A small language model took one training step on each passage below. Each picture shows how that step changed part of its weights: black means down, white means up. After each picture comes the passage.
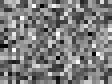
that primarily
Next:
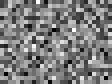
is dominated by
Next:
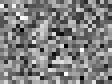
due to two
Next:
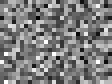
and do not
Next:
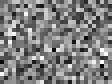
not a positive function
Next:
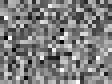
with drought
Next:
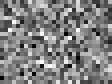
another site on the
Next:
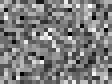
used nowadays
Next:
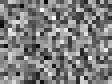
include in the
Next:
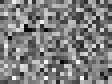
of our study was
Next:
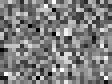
take an active role
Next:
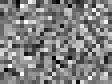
the practices,
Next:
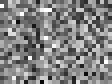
initial conditions of most
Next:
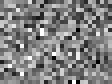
the present case,
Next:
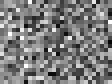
the years. One
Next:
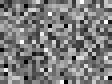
frequently in
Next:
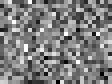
each of the
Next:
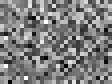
different scenarios are
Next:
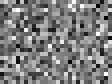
bottom recorded
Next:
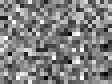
their children who are
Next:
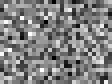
Euler &
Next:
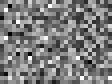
have both online and
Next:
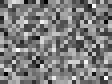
was performed by
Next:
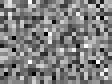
a control and when
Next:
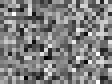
Both the
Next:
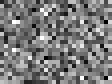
calculated by the
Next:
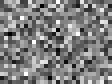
that it had been
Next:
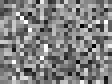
selling of
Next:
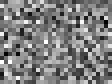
from spiraling
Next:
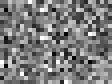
sampling sites
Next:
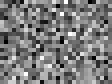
basket of
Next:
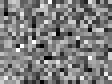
relevant as the statistical
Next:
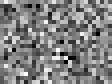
department of
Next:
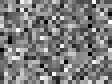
yield. It was
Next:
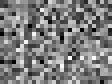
may also be
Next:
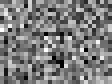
to general cost
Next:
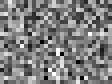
in West
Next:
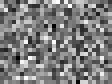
question practices and
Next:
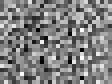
the ministry
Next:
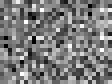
plates showing
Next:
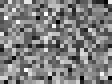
with ``energy''
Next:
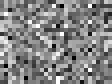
her there in
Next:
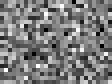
for the content of
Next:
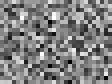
nature proved to
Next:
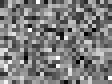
is to the data
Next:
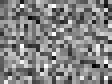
(4) where
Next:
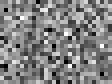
when the small
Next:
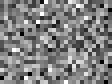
provide affordable
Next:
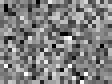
amount of one
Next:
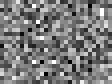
showing that the
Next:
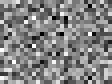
erosion patterns
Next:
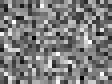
free from such an
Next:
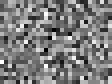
for commonly
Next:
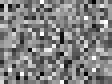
we configured
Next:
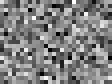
could this distortion
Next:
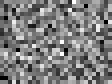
prediction by only
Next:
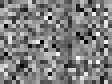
P'$ when
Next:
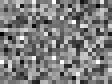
restrict attention
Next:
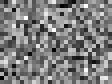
compound of
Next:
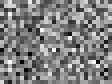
a thermal distribution
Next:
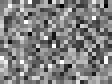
environmental settings.
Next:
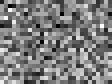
the Socolar
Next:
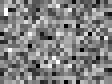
Needs and
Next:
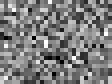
requirements for the
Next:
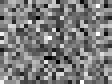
and increase the
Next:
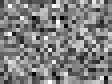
= 0$ corresponds
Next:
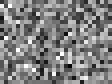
from human stem
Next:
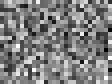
an instrument would
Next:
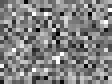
determinants of
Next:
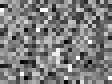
there is an
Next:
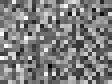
spread of
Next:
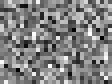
an interesting
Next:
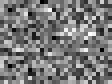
study emphasizes
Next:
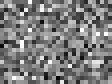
fields, which
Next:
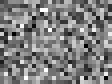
often used for
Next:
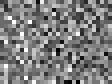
because they are not
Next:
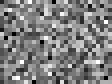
defined, then
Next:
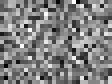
for example,
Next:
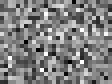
for fields applied in
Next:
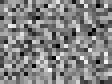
and $\phi$
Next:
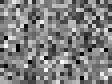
of the harmonic
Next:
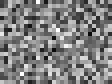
is difficult to
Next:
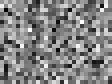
strength, higher
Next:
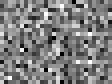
for Lower
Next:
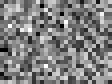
predictive value
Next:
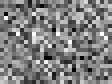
denote the
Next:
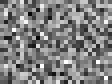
group vs.
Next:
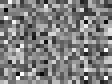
just as in
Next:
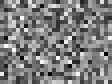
that certain fundamental
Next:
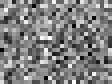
dimensions. In
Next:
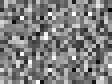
refer to the
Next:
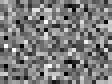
just leading order effective
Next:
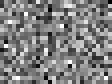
separated by a
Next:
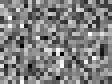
to WI network
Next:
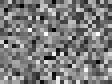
particular, the
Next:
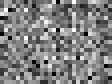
remarks and
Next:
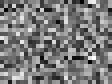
Students who were
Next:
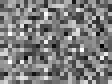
for the data
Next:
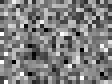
of the test
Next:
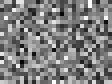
out worthy
